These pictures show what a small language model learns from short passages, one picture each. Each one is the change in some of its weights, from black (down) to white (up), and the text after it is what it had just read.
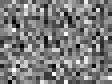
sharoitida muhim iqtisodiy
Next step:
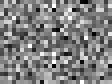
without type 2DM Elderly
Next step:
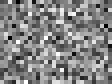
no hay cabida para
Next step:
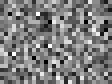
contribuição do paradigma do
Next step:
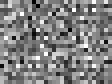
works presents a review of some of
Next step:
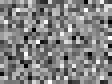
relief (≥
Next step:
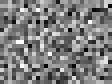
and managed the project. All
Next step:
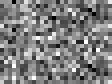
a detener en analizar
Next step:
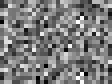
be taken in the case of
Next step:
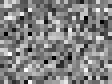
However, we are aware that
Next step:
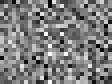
small Lebesgue
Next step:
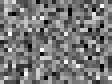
execution time. Taking into
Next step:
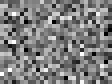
Cuando ya se han
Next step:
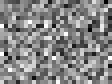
caractérisé par la
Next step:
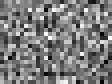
A copy of the written
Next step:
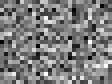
va iqtisodiyot tarmoqlarini rivojlantirish va
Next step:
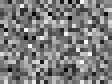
lembrando que esse
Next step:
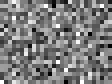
those answered Agree were
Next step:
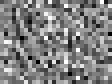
die jaarrekening
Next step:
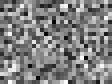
of permanent bonds
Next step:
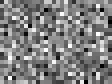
يؤدي إلى
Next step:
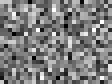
exterior. Red social -
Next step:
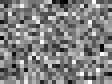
pediatrician and was
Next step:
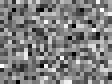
each cycle or when indicated.
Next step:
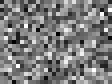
although in some places this process
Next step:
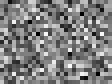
el esfuerzo por
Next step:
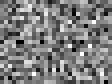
даври 78 кунни
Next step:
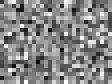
So können diese
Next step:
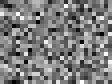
hai thời
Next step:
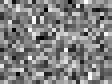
a qualitative research approach. Three
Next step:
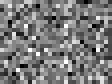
flow chart summarizing our
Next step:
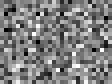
pro Samosprávy
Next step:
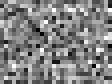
contexto anterior à otimização
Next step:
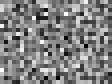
of acute intestinal
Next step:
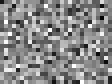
(2019). Development of formulations
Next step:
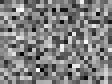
Ising ferromagnets or
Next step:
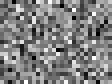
exercer com efetividade seu
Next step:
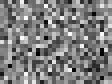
at the same HEI, especially
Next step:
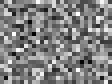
with high spatial resolution. The proposed
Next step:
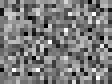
adopted community energy legislation,
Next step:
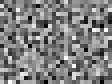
of the danger they are
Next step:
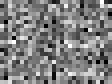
und wie es sich
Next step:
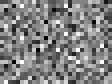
the biosphere is
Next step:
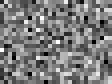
technology. The fact that this
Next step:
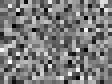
of auditory profiles. As
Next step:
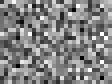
& Саидова,
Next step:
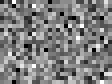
the external photoelectric
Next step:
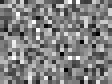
o'quvchi – talaba
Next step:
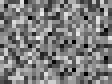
institutional environment of decision-making
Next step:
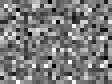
ёш аёллар
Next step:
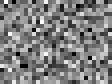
a standard regression model is estimated
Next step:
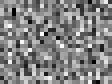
operating conditions. Wear tests
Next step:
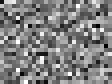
года», существующая
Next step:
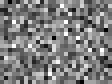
They chose Instagram
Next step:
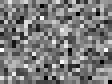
жертвами насильства
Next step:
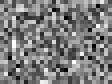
conducta. Asimismo,
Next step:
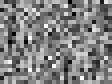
(M). Se investigó la
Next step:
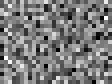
in the oxide scale. Figure
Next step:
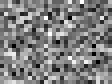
va bu nuqtalardagi
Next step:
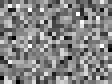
conditions or to control movement in a
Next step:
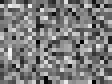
tarbiya berishning pedagogik
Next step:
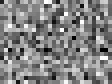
male and female nymph of
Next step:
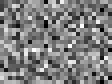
calculated as explained in Section
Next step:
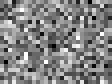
destacam a importância da promoção
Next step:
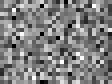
atualizada periodicamente
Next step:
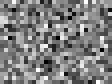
to p_{clim} .
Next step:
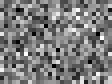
если она в D
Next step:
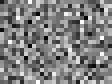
clinical course of HCC.
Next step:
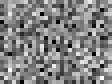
have improved credit access in rural
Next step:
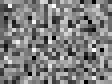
choices, schools'
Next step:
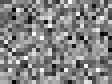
sampling technique was used to
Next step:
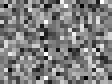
increased number of publications (from
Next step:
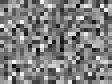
the feminine beauty
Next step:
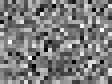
standard deviation were computed.
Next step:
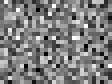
performance of the catalyst is affected
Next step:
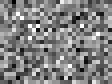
подій. В Data Mining
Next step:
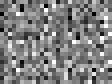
upscaling in the
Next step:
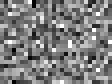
acara tersebut maka
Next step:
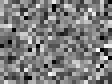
que a hermenêutica
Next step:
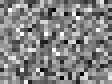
Único de Saúde
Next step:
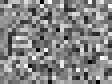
by Foster (2020) and
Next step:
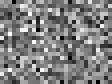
a que se desarrolle un
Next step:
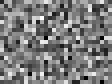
results on all the comparison criteria.
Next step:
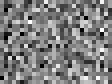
system. - SDG
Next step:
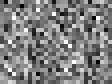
los resultados se destaca la
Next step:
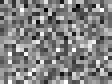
the course of an hour,
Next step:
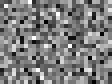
complexité reconnue par les
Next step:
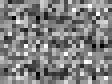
kullanılan ve
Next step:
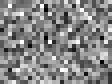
study, literature review, analysis and
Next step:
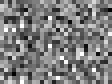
therapeutic effect of
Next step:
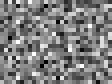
and Dr. D. R.
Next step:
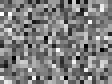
further opines that Nigeria has a
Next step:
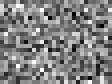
consulta e edição e
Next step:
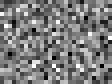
are the most common environmental factors that
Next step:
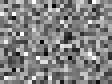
C., probablemente en un
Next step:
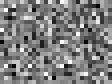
challenging to introduce, so
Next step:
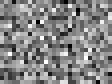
e a outra... e a
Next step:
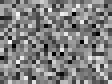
o'z vazifalarini
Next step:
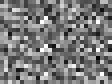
الثورة، وق
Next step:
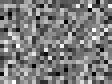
que o algoritmo atua
